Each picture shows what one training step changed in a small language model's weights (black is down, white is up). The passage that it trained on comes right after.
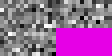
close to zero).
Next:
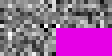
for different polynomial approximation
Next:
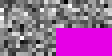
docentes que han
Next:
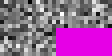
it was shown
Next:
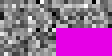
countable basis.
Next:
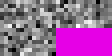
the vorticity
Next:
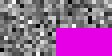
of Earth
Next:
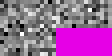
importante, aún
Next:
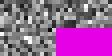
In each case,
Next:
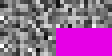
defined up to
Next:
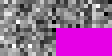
by $Q$
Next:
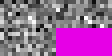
matrices invariant with respect
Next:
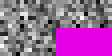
the sequel
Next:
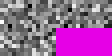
One can optimize
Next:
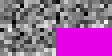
în care fiecare
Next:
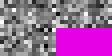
también de una
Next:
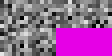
coarse system
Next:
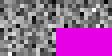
conjecture, if
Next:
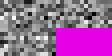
for 20 minutes
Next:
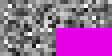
Lie algebras. The
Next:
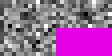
they did not use
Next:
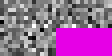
the growth
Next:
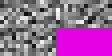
homeomorphism on
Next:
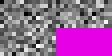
interface problem
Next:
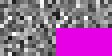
limit of sequence of
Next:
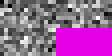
constraints for
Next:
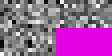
of dots are
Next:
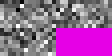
Spheres as
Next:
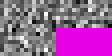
the number of
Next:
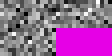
log. der
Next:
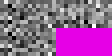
HJB equation
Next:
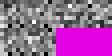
lo que no,
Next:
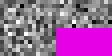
equalities $
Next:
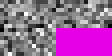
the parabolic
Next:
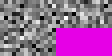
visual representation of
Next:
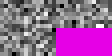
in such a
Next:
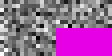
een formule),
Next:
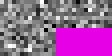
the square root of
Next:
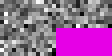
the mean absolute
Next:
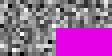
order recurrence
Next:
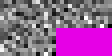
respect to all
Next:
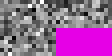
depending on other variables
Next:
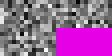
of the last equality
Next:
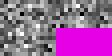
been constructed for
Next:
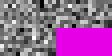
the limited
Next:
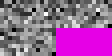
displayed as
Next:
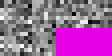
is isomorphic to the
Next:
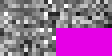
dominant integral weight
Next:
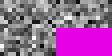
then have the
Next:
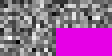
form of the
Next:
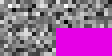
va zamonaviy
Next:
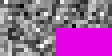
computing the
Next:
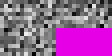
renovation and
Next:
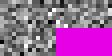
acerca de
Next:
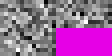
$ is positive almost
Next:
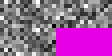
It further provides
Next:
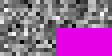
distribute the
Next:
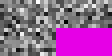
numerical study of a
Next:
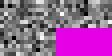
can ensure that
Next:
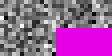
one trial can
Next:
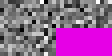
any function such that
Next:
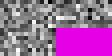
uma divisão
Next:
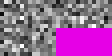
with a symmetric
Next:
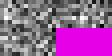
and closed in
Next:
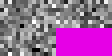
del Portal
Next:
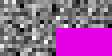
the incoming
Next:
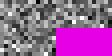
classes. Hence
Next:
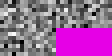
evaluated using
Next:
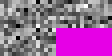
mas fatiga.
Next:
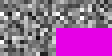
Quem poderia
